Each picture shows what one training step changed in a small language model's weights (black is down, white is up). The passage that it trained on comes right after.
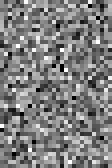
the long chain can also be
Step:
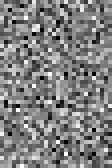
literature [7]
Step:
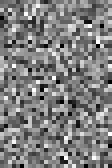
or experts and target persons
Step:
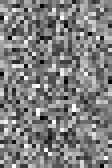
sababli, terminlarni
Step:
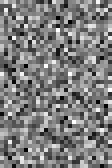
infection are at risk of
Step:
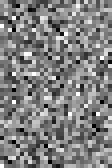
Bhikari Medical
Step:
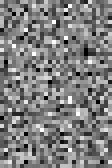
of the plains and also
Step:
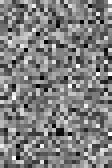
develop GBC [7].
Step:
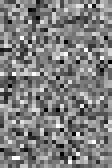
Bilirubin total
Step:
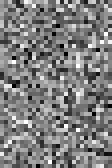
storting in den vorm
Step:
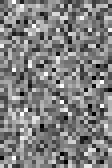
effective guidelines
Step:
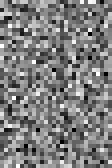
C cycling and
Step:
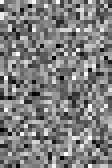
Ancient India. In
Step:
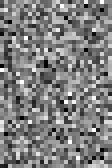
peut-être nous
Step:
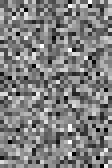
on the child health,
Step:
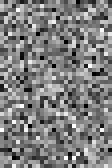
appel et une
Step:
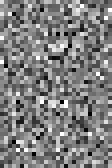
been problematic. However,
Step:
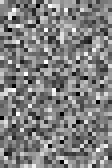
Part III, Chapter
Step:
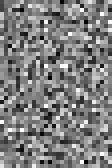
with masks that we give to
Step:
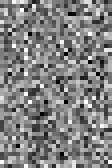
the radial basis
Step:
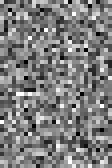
patches and dry
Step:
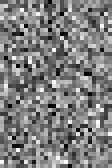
lhits; } }
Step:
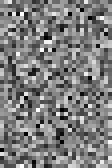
mieux comprendre les
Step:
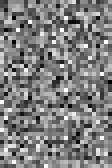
já dito, visível
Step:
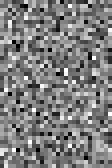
and on a personal level; this
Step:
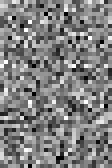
adalah cerita
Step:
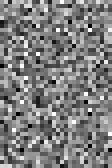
retail store for
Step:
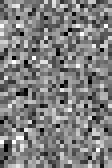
his writing and
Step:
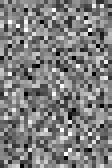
the covid-19
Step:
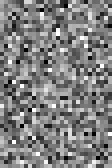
almost often of them
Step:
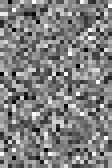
Assim, este
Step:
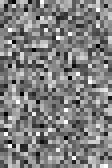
outlined in the key.
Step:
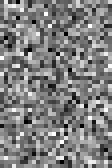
presence of nonnegligible
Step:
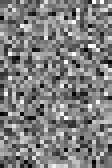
their careers. The former
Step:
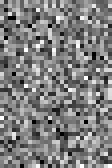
enfoca a la
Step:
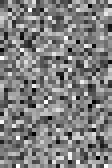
by 90% in the last
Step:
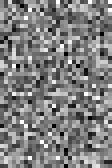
are revealed; it is
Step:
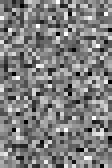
la edición de genoma
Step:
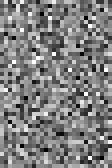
password protected.
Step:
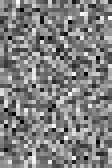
labour market demands
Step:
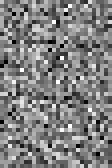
of the FEM results.
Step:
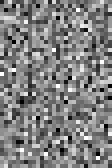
of CFRP sheet
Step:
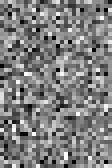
10: Reducir la
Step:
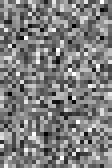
profonde tous les
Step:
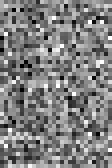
пасайиши ва
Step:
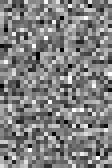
up space and multiple
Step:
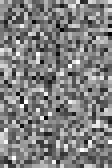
design and transition to the lab
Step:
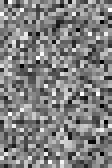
e formais as tornam
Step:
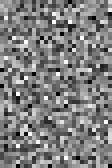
soni 5 ga
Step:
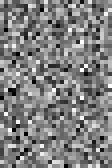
most significant practical difference is
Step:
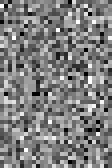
às crianças.
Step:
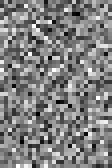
iqtisodiy rivojlanish,
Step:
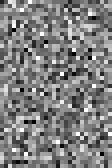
gemiddelde van
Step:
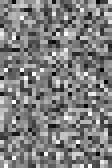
Editorial Editores
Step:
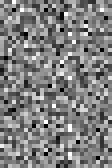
and the aqueous layer
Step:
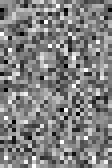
в термо- та
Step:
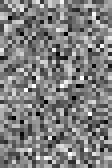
same and it kept
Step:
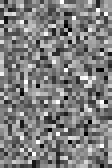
esquerda (*left
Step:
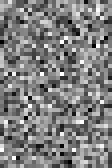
- operatsiya qilingan
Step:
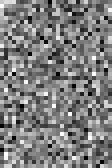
de diagnóstico.
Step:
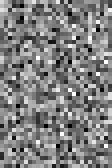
ее решения.
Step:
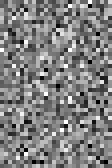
on the economic value of its
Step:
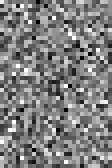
Zarif boshqacha
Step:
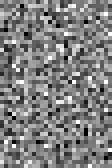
that the newer generation
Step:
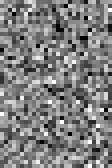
models, such as “human
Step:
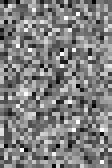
hind tillaridagi turli
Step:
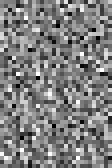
foydalanish nafaqat
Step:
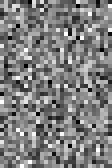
Correa Moran,
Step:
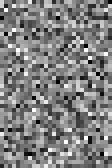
the first ten years
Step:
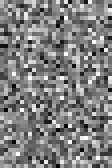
elevated structures of
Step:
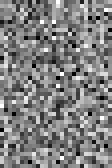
biologik faollikka
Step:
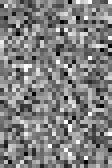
eight of his plays in a
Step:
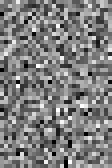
informasi yang diterima
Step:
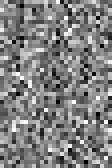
діяльності, на
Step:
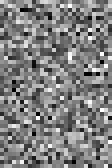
Sea. Large
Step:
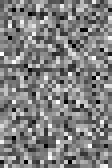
deal with malicious
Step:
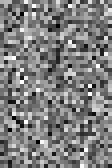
revive the various components
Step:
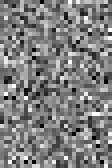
health insurance and secondary
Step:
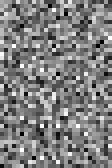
evolucionado no es
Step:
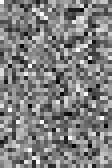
is threatened by
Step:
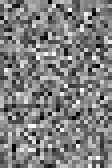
o‘sovchi mevali
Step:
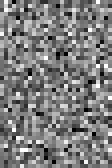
a conventional separation process
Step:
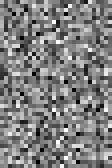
of implementing handover
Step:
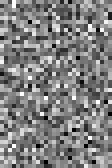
Open Science Cloud
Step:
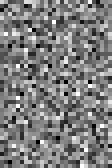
In our study, various
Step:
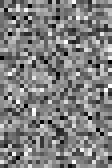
sebelas platform yang
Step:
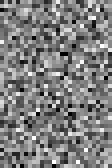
one or two weak spiral
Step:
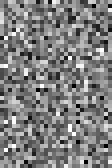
wearing and having
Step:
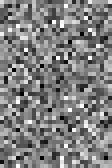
recurrent unit
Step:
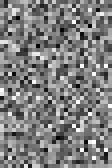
dapat berjalan di
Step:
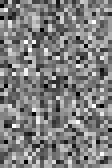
MNAlam, ABM
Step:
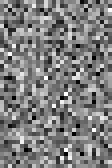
degree of development of
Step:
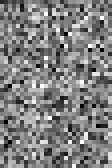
externally solved
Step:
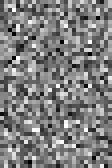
induced GO.
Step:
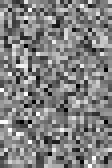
is a need, family
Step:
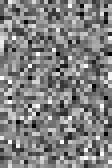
or thrown out in the
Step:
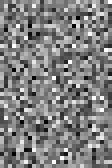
of indivisibility of
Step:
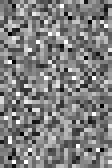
High voltage direct
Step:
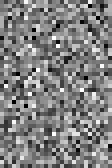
the titration is
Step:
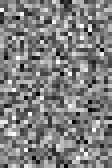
values, a particular
